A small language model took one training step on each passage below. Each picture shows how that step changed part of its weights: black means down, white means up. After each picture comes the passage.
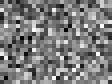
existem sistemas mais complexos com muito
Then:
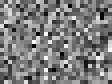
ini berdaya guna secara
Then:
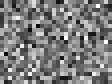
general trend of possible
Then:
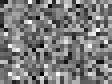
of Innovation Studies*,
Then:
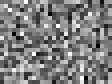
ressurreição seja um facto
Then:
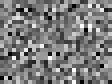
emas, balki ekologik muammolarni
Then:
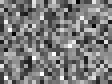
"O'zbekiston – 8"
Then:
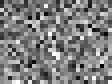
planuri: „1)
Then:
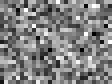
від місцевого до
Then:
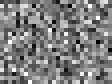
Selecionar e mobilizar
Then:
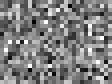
war für manche, wie wichtig
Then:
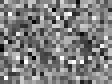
y a deux ans j'ai
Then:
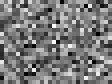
ости сувларининг
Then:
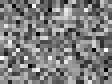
tecnologie in grado di
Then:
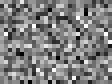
отвлечённому значению
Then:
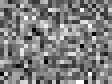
conflictos escolares son
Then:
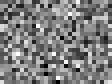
ketdi, Oftob
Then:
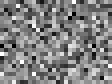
xotirjamlik va
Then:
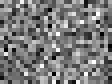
и в которых нет ни
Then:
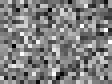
предлагает такую
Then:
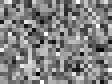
bir xil vazifani bajarish
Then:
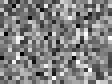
a la planificación estratégica para
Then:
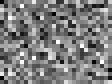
bunda mavzu va xulosa
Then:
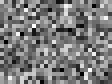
япон устози
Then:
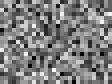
chiqiladigan o'quv materiallari
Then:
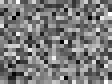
mogelijkheid dat
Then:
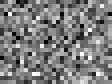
pengusul mengambil
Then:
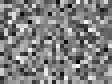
Kalit so'zlar:
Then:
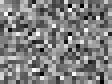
et al. "Focus on
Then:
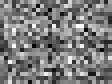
тарбиялашни ўз
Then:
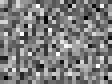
a dispozițiilor
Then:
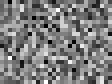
do Nascimento, L., de
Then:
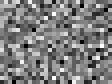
захворюваності та
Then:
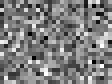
determinado, no intuito de
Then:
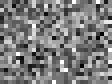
other approaches is that children
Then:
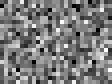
трансформирован в другой его
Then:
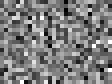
teng va o'zgarmas etib
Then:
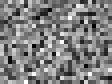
віком породіль.
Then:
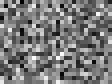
de Mitra: a escadaria
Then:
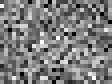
institutions activity. The methodological
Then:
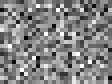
pode ter atuado da mesma
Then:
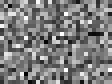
collectifs communautaires
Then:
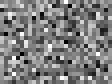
professor Aliyev B. – falsafa
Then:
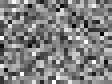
simultaneously from naturally
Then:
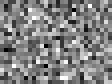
Esa, kesehatan
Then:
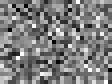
qilgan, qishloq
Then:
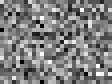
algunos pasajes históricos para
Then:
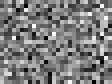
періодами, виявлення
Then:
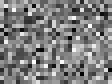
subject training, but also
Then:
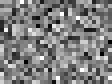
и дава насоки в
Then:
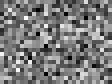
cils et dotée
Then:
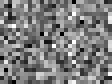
një periudhë të
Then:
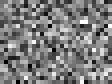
вагона з одним
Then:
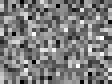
comunidad educativa, de principios
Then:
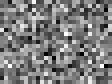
масалан, автомобил
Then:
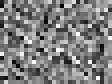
Historia Natural* 17:
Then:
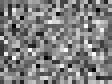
en distintas regiones del país y
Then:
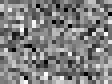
observasi memiliki persentase yang
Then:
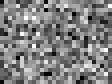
Turli usullarda quritilgan
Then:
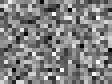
етапи стратегічного підходу
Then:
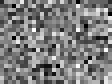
XIL TRANSPORT
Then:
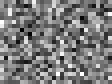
des motifs de la loi
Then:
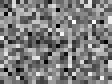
havia poucas informações e
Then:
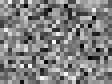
установкою пристрою для
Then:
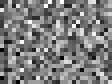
and principles of state
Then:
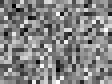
Devlet Başkanı
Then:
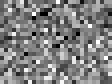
Л.Н. Толстой “
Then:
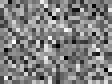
reconhecendo como um problema social real
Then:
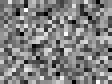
Данные обстоятельства
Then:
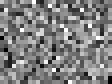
especificidades entre a época do
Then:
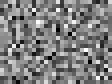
Inklyuziv ta‘lim
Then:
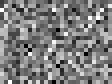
والجمال. المعرض الذي
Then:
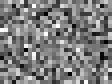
Міністра трудових
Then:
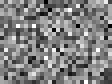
доирасида четдан
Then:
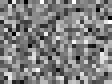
aksesnya ke kamar
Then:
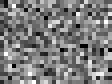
de caña de azúcar
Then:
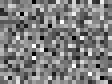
tempat-tempat tersebut perlu
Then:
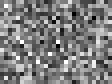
序 論
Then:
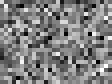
у суб'єктах, які
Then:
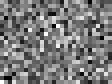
no espanhol, e
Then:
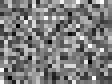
CEL, potenciando la
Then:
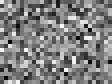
cual ha estado sumergida desde
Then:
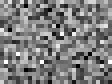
у наші дні:
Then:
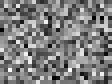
yoki o'quvchisida
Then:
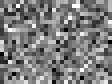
holat qirq yil
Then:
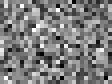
na prevenção de quedas.
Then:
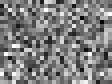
malakalarni mustahkamlash
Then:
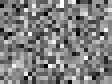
Генжибаев² Узбекистан,
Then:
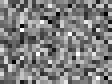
the sentence meaning:
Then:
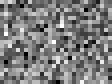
comum - incorpora a
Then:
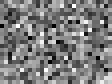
qiziqarli tadqiqotlar
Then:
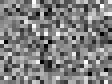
maktablari uchun kimyo fanidan
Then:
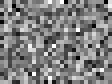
Law and Economics*. 2004.
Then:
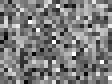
\neq 0$ shart
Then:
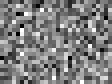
este tipo de obras tienen sobre
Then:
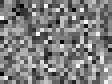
sich nach enzymatischer
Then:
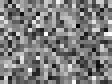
[2]. Osteoporosi
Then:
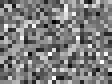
principalmente pela quantidade de
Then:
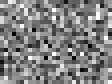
17.О Пўлатов,
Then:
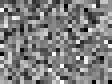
é essencial que as pessoas
